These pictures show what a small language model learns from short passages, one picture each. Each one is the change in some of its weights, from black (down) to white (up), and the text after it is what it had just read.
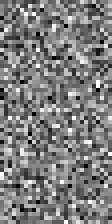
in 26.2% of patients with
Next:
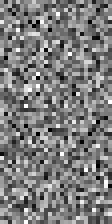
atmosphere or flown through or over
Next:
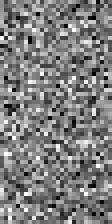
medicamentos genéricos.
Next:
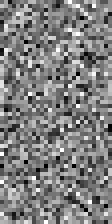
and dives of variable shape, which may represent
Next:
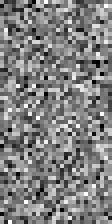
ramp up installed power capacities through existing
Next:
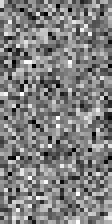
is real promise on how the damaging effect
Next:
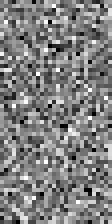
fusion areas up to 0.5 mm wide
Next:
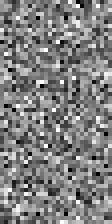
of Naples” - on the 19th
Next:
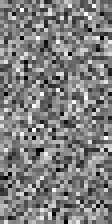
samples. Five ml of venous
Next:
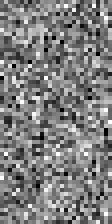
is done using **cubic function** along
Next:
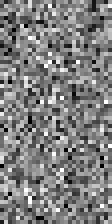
that they are powered by a single power
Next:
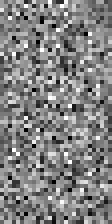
In the EMPA-REG
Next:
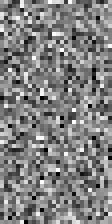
on AM might be extended by: -
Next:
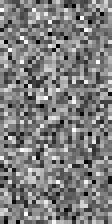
employees who are confident and competent to
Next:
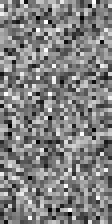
antenna design with specific dimensions that have
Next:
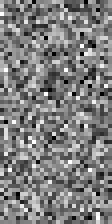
45° oriented defects but the
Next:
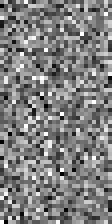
If, however, $\hbar/p >
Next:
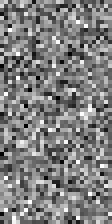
sebocytes, suggesting that it
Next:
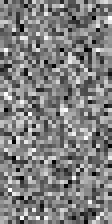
The inability of the country to carry out
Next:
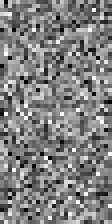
society has over the court in its evaluation of
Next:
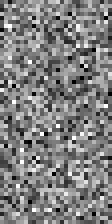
no conflict of interest. Statement of
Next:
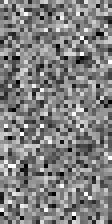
(c). Design optimisation was then carried
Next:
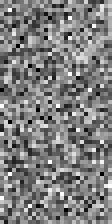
and wrote the manuscript,
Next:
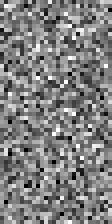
drawn directly from the Middle East
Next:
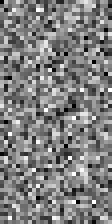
translocation) which uses the second power
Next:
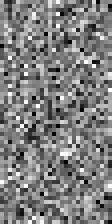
are with the Laboratory of Movement
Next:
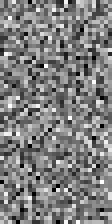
processing for challenging datasets. Overall, it
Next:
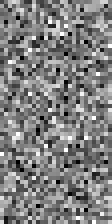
and the mean absolute onset error in
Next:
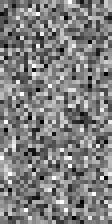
50% of treated feather fibre that is
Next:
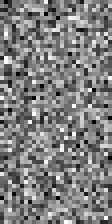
from control subjects, 17 patients with different
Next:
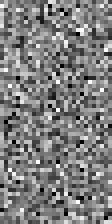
of Economics and Management,
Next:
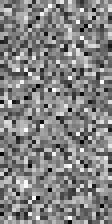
Fig. 4 FEM of the wing structure
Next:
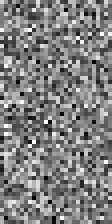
methodology, writing-original draft
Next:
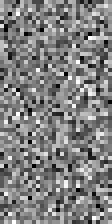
and health of my children. I fear for
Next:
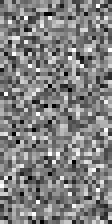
of that experience is much more far-reaching
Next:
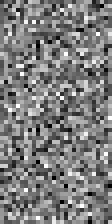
Faculty of Management and Development
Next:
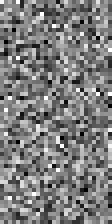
the effectiveness of the new era of network
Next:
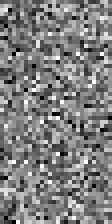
century. During the Second World
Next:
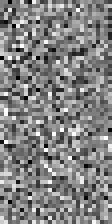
the planning horizon. Recently,
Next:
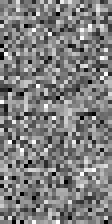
Outcomes of interest were broadly
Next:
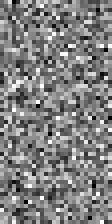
Scholar, Ziauddin University
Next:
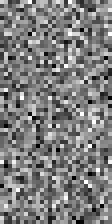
some of them for our experiment which includes
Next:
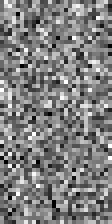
lead to deviations. Merging
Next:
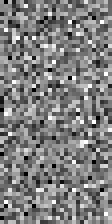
oxidise nitrogen-containing
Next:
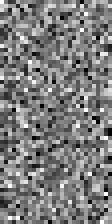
(Prof. DsC)
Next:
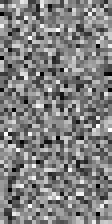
on a plant cell model represented by
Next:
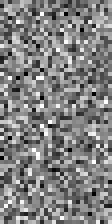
2 A cavity is restored with a
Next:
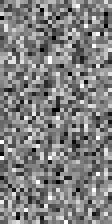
policies is underpinned by both
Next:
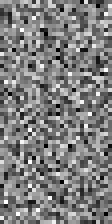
products based on the green lacewings culture
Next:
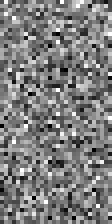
by Asada et al. as to whether
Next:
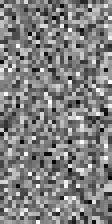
of distributed generation on distance protection performance - A
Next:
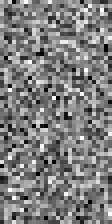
effects of productivity improvement implementation will be analyzed using a
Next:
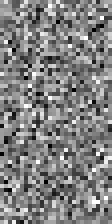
coupling between Computational Fluid
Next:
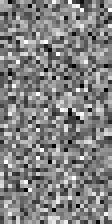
of diabetic parents, the following
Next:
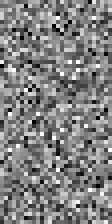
majeur fait que la
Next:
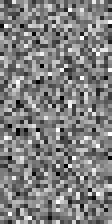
cross-platform accessibility. The findings indicate
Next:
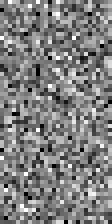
of Minnesota Press.
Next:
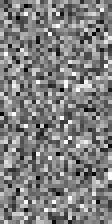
(2) quality fulfillment planning;
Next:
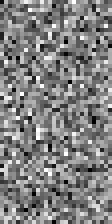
restricted them from transacting. This
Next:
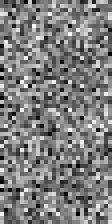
ability to regulate their emotions](#). A
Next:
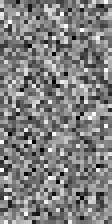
higher; they further asserted impacts varied
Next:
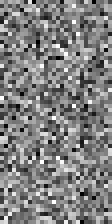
Edo State, Nigeria. ³
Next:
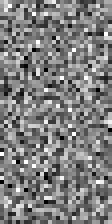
were analyzed to assess the capability of the proposed
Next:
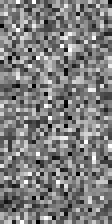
the combustion emissions (CE).
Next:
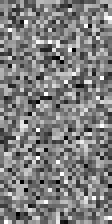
reaching record-setting levels. The
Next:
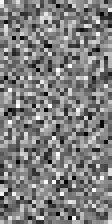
into real-life solution is more important than
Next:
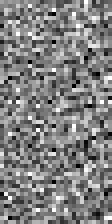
ASSESSMENT OF THE
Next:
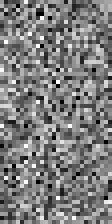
relevant software (e.g. in open source
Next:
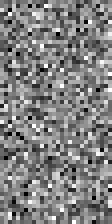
such as Programmable Logic
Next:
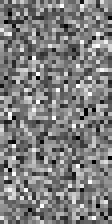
journal. All the authors have approved the
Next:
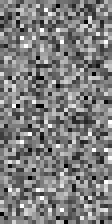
needed, it requires <10 minutes duration
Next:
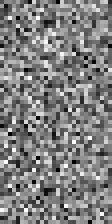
support and data interpretation. MF:
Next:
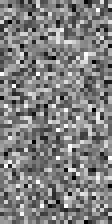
revealed that in most cases residual amounts
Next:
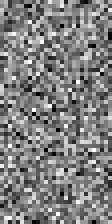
valuable tool for studying complex
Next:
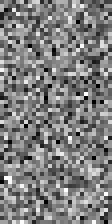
Water Supply and Sewerage
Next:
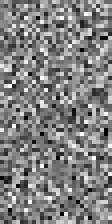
Instead of using the mean value of the
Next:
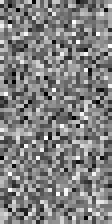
magic square sums of order
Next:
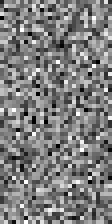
checkpoint was saved at epoch 7
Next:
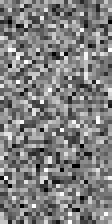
network - Picked the university
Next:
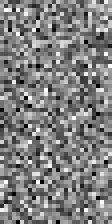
Svensk Form Private
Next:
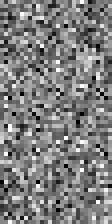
is still a problem. This is because there is
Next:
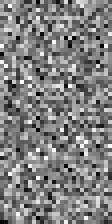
for a single proportion [9]. We
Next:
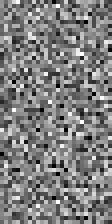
as a representative method of qualification and
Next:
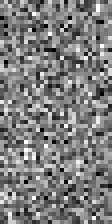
including by responding to requests from developing countries
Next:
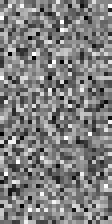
Poonam Sharma¹ &
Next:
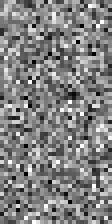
contains the percentage of households living
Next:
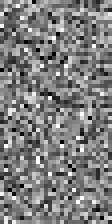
freshwater fluxes resulting from
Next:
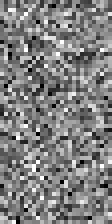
intervention in price determination. Prices
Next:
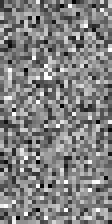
vaccination by risk group. Table
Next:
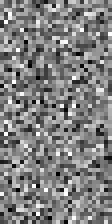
be less reliable. Uncertainty in
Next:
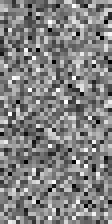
of R & D libraries majority of
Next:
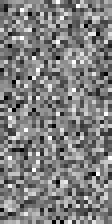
K, S, Sa Common
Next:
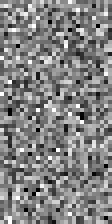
of serially diluted *C.*
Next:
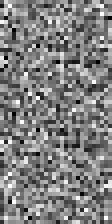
and solder joint layer, the final step
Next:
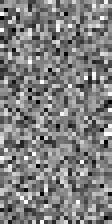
of SUD (Despot et
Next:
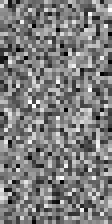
instruct. As for the learners, it
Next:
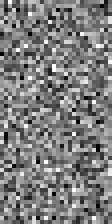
they transmitted *Theileria
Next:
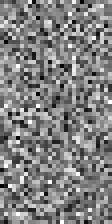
which the log was recorded. The topics field
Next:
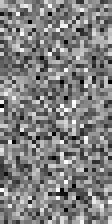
under the AI Act and responsibilities that
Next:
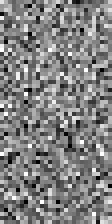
analysis of an area because it is not only an
